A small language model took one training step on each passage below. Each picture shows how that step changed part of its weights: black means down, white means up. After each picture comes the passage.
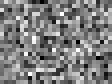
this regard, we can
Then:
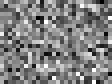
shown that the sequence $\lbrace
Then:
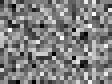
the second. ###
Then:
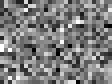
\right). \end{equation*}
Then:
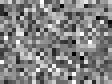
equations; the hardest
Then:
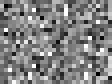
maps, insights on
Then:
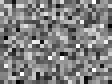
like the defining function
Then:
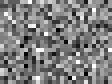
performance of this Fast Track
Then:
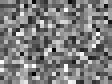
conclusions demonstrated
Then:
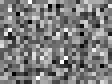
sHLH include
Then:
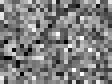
increase in workload level,
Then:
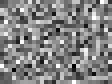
nodal fiber with image
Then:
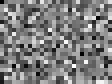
scenario continue than
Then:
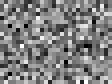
that inhabit the area
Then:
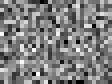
studied, we can conclude that
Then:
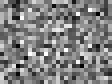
designed to reinforce the
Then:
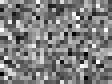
tetrads and find additional
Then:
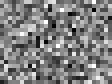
field $C$. Moreover, there
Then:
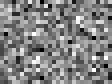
$ considered as the product $
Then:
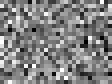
\end{align*} Therefore,
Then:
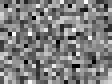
weed-free treatment
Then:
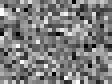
and books. This paper has
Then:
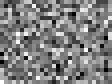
demands around 150
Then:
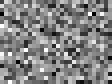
& \vec{\varepsilon}
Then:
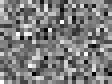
that satisfies $(\ref{ge}),$
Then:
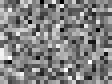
for purpose as they were
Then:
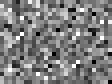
the set of compact operators which
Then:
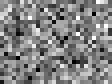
access the cloud
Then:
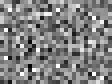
standard if and only if it is
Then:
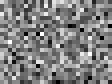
[1]. The major problem
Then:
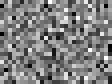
a case study approach, we
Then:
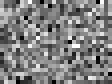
for $0 \leq \ell
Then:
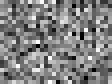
waterbodies close to
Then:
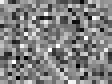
obtain a reasonable bound on
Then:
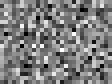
will hold. Stokes
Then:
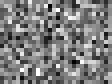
tackling school
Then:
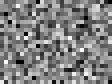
, \quad f, g \in
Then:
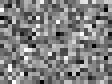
products from farmers and
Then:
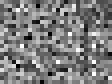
we shall write
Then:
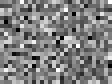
Aligning with SDGs
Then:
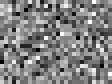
$F$ is a projective
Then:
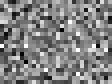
maximum principle, it
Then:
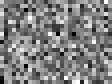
books, clothes to
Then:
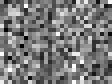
for policymakers
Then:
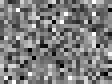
under various environmental conditions. The
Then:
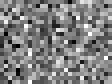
be given as an example of the positive
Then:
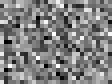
must be submitted with the
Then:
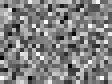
which comes from the evident
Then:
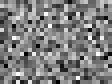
tradition nor modernity
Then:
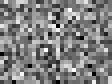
when we are considering the map to
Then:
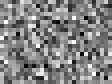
looking toward a
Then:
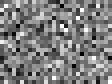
origination of the
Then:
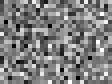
pixels. The intensity
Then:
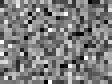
Nusselt numbers
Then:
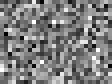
contaminated normal and the
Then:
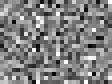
Let $\Gamma_n$ be the
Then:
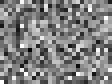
of the problem in question the
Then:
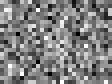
software model Testing
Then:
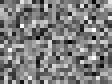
of length $n$ obtained by
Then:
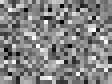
condition on the residues
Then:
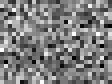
>0. \end{eqnarray*}
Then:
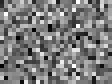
of acute coronary
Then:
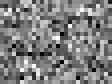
on Information and Communication
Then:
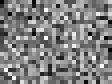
requires performance parameters of the
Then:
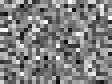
- 0.7$ are presented
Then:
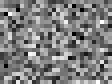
work at city council
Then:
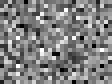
in modern political
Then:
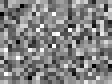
were minimal in A-P.
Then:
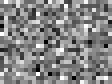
royal relatives)
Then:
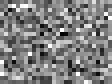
their authors (*The
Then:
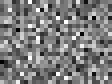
break in finite time
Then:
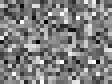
the digital economy
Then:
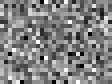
\newblock {\em
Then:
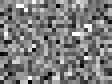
has been used to describe
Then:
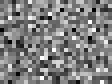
different compositions of
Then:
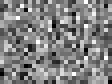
a convex geometry with
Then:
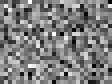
linked submanifolds
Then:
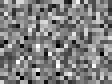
are more sensitive and
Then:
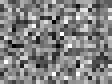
objective is presenting a
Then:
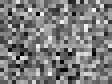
bugun. –
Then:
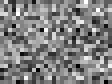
\leq & \frac\veps
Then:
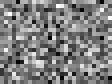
elements. *Blue
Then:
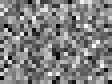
be the set of sequences
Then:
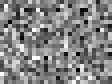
\mathbb R,$ is
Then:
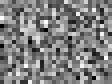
also some earlier related work
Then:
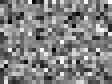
solution containing 1.5g of
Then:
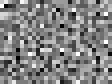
rewritten (for all
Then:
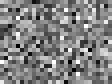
authors could benefit
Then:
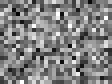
M. The effect of
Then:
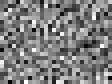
in the area of road
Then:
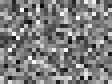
the Devout Life
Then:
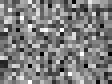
a polynomial. In addition, we
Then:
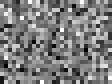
the ethanolic solution of
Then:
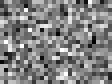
the integrality claim} Let
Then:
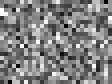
and the requirements about the
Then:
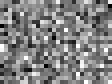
selected for the research after
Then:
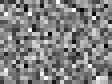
symplectic forms under
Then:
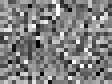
educational system in particular and the
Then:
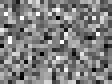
the considered settings and hence
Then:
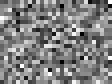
Department. He is
